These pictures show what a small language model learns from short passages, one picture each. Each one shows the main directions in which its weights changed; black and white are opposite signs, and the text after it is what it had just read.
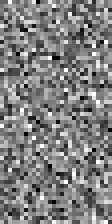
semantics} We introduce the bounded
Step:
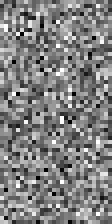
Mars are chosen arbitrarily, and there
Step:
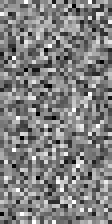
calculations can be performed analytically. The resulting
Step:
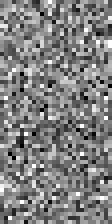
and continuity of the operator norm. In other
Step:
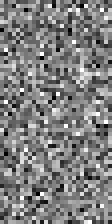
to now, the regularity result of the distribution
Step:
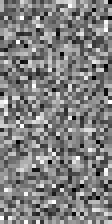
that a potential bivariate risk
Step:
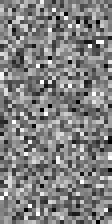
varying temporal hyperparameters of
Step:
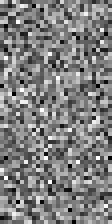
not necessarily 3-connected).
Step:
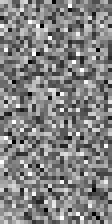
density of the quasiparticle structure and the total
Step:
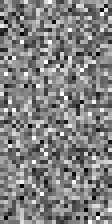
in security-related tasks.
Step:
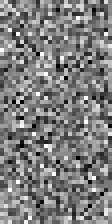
be distinguished from that of a
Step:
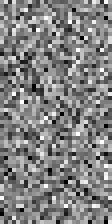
$S(\rho||\sigma)$ and
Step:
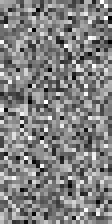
a large scale, the polymer cannot be
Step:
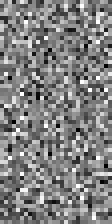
equation in the strong sense (cf.\
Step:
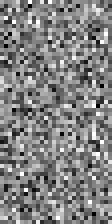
\beta+1$. On the other hand,
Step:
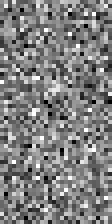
model image; \emph{center}:
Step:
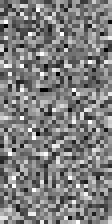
but of sublinear (nonsmooth) analysis
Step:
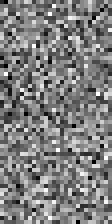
it is required to have just countable, rather
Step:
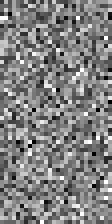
non-invariance cancels when
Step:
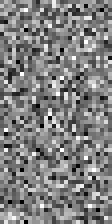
to be compared. Our result based on observations not
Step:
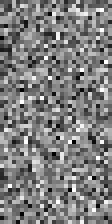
whether such a feedback law does not
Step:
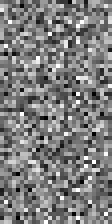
we study a two dimensional orbifold model of
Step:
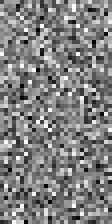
values. That difference is particularly acute
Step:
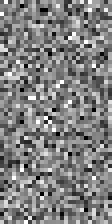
due to aftershocks of the large
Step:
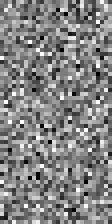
Theorem \ref{th1} and Lemma
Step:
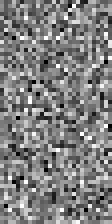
case our formalism has only minor
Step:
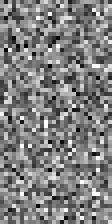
the mound (see [31]). The
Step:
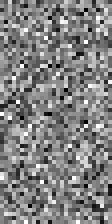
$(M, \phi)$ ordinary at
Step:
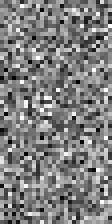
slope of the core temperature profile
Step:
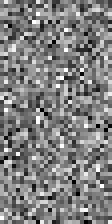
} \end{figure} The sequence of
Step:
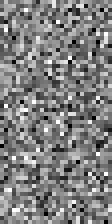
to quantify such couplings in this
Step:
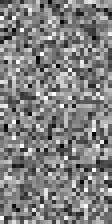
Regulation. The routes shown have
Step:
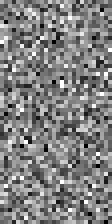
as open subschemes and is
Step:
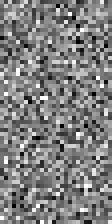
a variety of multi-domain morphologies
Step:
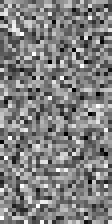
up profiles of the NLS,
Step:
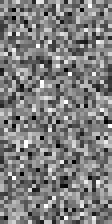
Beilinson window. For
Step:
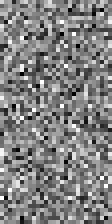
conductivity, flows in from
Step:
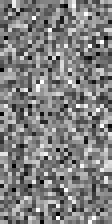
von Neumann algebras), which are
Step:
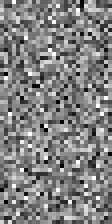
the proof of Proposition \ref{prop:
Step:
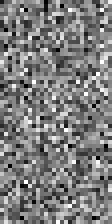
(the so-called correlation exponent
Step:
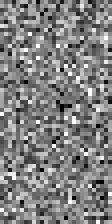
involution $C: L\rightarrow L$
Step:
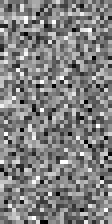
one of the two edges ``comes in''
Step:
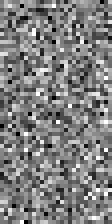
commonplace to introduce massive
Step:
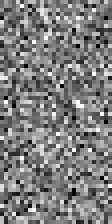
to a polylogarithm combined
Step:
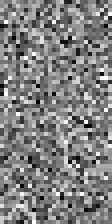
in $p$ and $q$ with
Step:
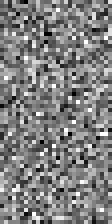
component of $\xi$ tangent to the
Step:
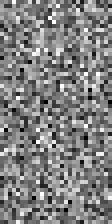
the angle $\theta \sim \pi
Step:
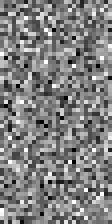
used to establish a lower bound for
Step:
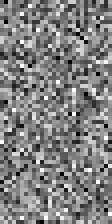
$L$--valued inner-product
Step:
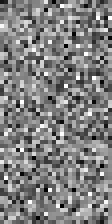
meet stochastic customer demand,
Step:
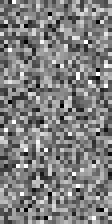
${\cal T}_n$ and strictly negative
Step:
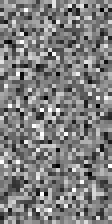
to determine the atmospheric parameters of the
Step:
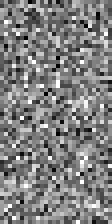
\rceil$ denotes rounding to
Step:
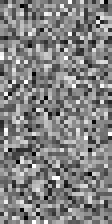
The simulation started with a cosmic-ray
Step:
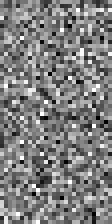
this work, the fingerprint data does not
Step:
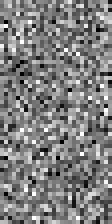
weak or generalized. Combining this remark
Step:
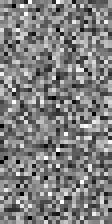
a value looks not compatible with the
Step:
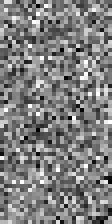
\end{tabular} \end{table}
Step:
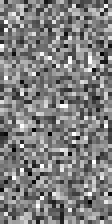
insight into the expected structure of
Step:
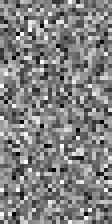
local standard of rest (LSR) are
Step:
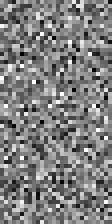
by the inherent structure energy and configuration
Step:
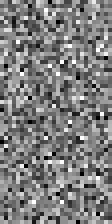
quasi-elliptic fibration
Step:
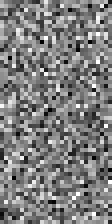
(i.e., elements of the symmetric group
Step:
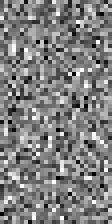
CSI conditions. This has also been validated
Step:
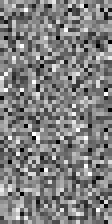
tool to study the intracluster magnetic
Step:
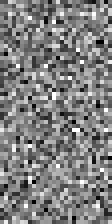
fishermen were willing to pay
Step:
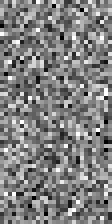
$n=n(\delta,P)$ and
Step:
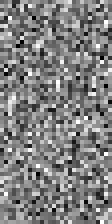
i.e., \begin{equation}
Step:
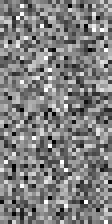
star topology to test collective estimation in
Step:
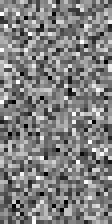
integral of at least one component of such a
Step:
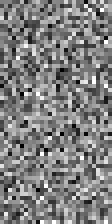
plasma. We also investigate, for the
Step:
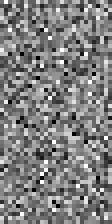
spontaneous solar events occur within the
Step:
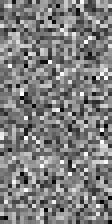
the above embedding functor $F$ has a
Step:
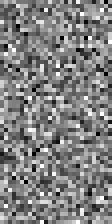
indeed not all zeros of a number
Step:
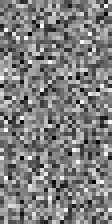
element of $\Z Q$. The connected components of
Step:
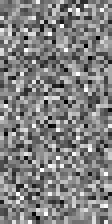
back to real space, we find the new effective
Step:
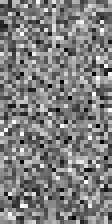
real numbers $x\ge1$ and
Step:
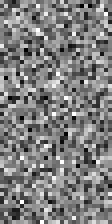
volume factor worse than the close to optimal performance
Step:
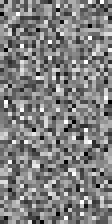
their next quarterly report. For
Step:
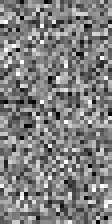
of Electrical and Computer
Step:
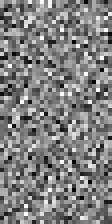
\mathbb{Z}^d$, we will say
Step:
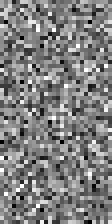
while preserving the essential features of the black
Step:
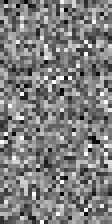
algorithm performs an exact, structured search in
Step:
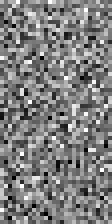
\leq i \leq n-1$, we
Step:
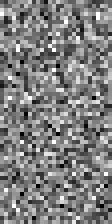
the replicated partition function has an effective
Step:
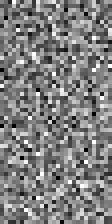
unit sphere $\mathcal{S}:$ $$
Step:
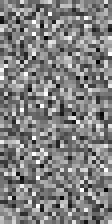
of moduli spaces of complex curves. It
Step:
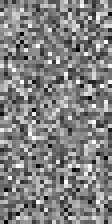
theorem 1 holds with \begin{eqnarray*}
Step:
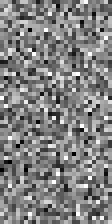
probability theory we get a description that appear
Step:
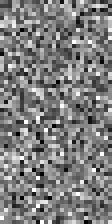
NMR measure and the technology of the
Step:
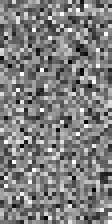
the uniform distribution on $X$. Let us also
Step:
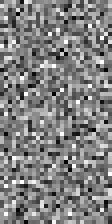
is given. In '88 Isakov
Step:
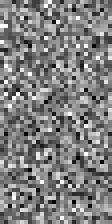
and remainder terms are $o_p
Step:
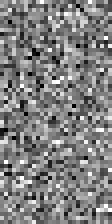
\eqref{eq: the compressible
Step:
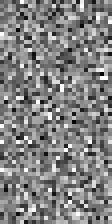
measure $\pi$ on $S$ is
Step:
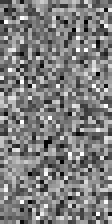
self-contact. **Figure
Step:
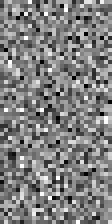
to the heterostructure layer index. The
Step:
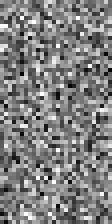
and undercounting the importance of important
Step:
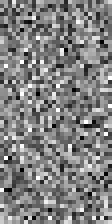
Itô integral), and the construction in a
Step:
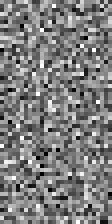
on either side then have an effect on the
